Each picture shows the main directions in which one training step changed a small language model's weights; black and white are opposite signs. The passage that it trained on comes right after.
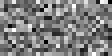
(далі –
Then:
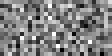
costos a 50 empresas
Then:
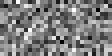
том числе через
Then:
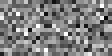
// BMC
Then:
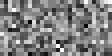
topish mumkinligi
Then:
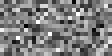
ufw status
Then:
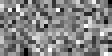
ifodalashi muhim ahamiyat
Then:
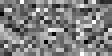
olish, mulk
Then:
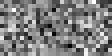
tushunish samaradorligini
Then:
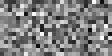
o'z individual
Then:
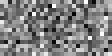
qonuniyatlar bilan
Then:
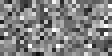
Gratitude and
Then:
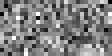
no me llega
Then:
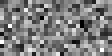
e startsi da
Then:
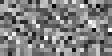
растений. —
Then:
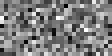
se encuentra
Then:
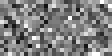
Di, et al –
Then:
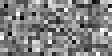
eine Studie in einem
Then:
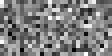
memiliki varian yang
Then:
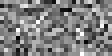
olish, qisman
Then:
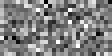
dalla UK
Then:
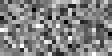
rămâne la
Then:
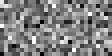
é fundamental para a qualidade
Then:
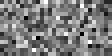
Maktabgacha ta'lim
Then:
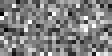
y la activación de
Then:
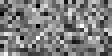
Transport xizmatlari
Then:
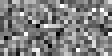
La experiencia de la
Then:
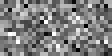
objetivo del modelo es
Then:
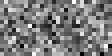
таъминлаш ва
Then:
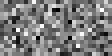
про які йде
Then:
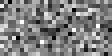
yerdan unumli
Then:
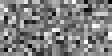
and all published
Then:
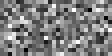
kamar. Anak
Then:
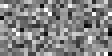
datos. La información
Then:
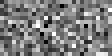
de templos o
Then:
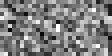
de movimentar
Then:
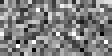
família em suas
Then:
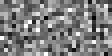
uni o'tkazish
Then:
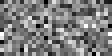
sotib olishni
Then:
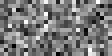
5. OSB
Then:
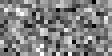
relacionadas ao consumo
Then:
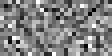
группы проблемы;
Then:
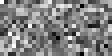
resultados obtidos foram dados
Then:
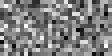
місць, тощо
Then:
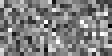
sotish maqsadga
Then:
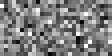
amalga oshirilmoqda.
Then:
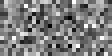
belgisi – bu
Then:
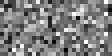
forma como era explorada
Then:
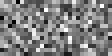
проблема, что
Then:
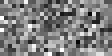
Vij SC,
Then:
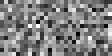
almost half
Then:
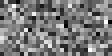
și oameni de
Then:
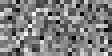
banyak melanda
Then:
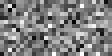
hogar, una manera
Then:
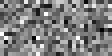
Reduction of
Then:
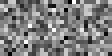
об'єкти не
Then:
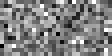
de comunicaciones como la
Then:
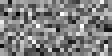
la pathologie
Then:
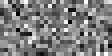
and complex problem,
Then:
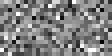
В этих технологиях
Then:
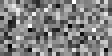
накопление ее
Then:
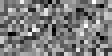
uma tela inicial com
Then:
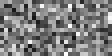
basada en el enfoque
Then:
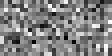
WHO World
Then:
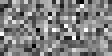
the 'Projekt
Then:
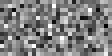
a elaboração de um
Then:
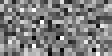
proteção solar,
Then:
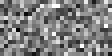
markaziy hisoblanadi.
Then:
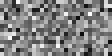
В процессе проведения
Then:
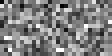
por esta Lei,
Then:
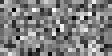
bir öğrenci
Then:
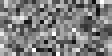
došlo je do
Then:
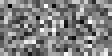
diante de um sistema
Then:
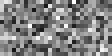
податки, які
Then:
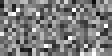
egyik ilyen
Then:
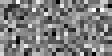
их развития. При
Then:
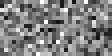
dado por organizações
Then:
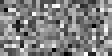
також дискретний
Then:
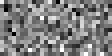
favorezcan el
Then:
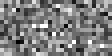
strategi tidak akan ada dan
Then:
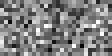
está entre o 10
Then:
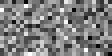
yang menjadi subjek
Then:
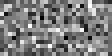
amostras representativas
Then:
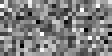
de nos jours
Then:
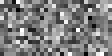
В одном из
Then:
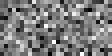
6. Taktik
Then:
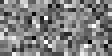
applying digital technologies
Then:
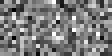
a comprendere come
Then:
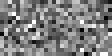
turizm statistikasi
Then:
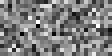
tusga ega
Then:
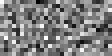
di Koperasi
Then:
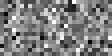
Ключові слова:
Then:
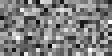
va atrof muhit
